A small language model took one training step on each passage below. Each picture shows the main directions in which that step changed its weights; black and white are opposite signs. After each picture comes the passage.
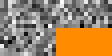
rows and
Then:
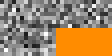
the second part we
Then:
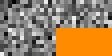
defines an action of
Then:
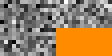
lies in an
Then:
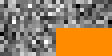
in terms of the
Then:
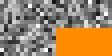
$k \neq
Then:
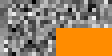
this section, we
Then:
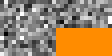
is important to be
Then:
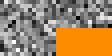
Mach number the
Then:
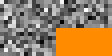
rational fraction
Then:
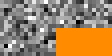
a subgraph,
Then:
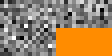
be put in the
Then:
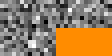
c \left[
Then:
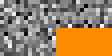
\ee This diagram
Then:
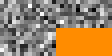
$ is a
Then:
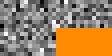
be shown that
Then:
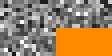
evolutionary form
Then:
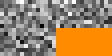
make these optimal
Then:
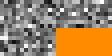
steps involved in
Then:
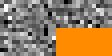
\\ USA
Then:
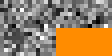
tensor structure \[
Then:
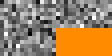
too much information
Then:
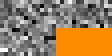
achieving by
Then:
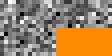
\`a un
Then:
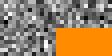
3, we conclude
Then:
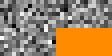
size $\delta$
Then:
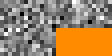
acoustic length
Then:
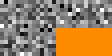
be extended in a
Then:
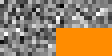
the initial configurations
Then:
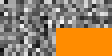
of arbitrary moduli
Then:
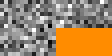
of the proposition,
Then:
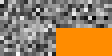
the negative sign of
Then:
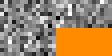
of the partial
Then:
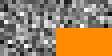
updated on
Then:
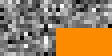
step is to show
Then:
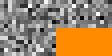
from $i$
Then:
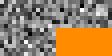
the right hand side
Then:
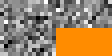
eigenvalue gap of
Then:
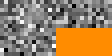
manifold $M$
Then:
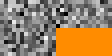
The proof is
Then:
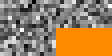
k \leq
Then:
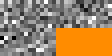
sum of square
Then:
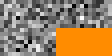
all $i$
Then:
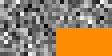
numerous arithmetic
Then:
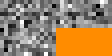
sharper version
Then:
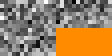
\medskip Theorem
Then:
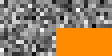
$L$ be
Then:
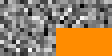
Finally, we consider
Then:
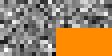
Invariant of
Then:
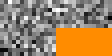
est important:
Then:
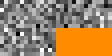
mixed finite element
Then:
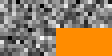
gw = w
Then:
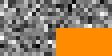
and the process
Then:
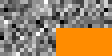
First note \[
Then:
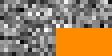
correspond to the following
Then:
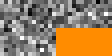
converges in the topology
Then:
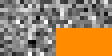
C \left(
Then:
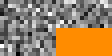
and its positive
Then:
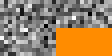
is in ${\mathcal
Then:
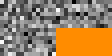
the closure of
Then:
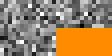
$f$ and
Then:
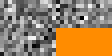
unclear if
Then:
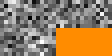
We can rotate
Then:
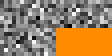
following estimate for all
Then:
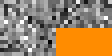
PDE information,
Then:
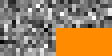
respectively). So it
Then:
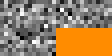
is used to
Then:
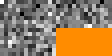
flows, the
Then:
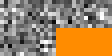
in Lemma 6}
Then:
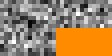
is our aim
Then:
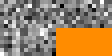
we see that
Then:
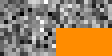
Take an
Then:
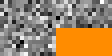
of the Lie algebra
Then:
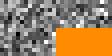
such that $$
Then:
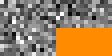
in the principal
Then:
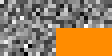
the transfer
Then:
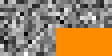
approximation and we
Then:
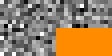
as well. For
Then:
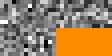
to conclude, by
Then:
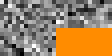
for a discussion
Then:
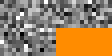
morphisms are
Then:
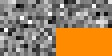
or sell an
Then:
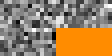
a positive density of
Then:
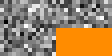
possibilities are
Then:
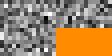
interpolation formula
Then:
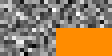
proven for affine
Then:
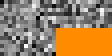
case is the same
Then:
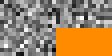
orientation} as
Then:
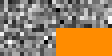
are important for real
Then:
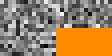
sums are thus
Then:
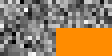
make the convention
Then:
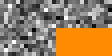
fast methods,
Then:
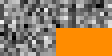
prove that the
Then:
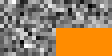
ensure this,
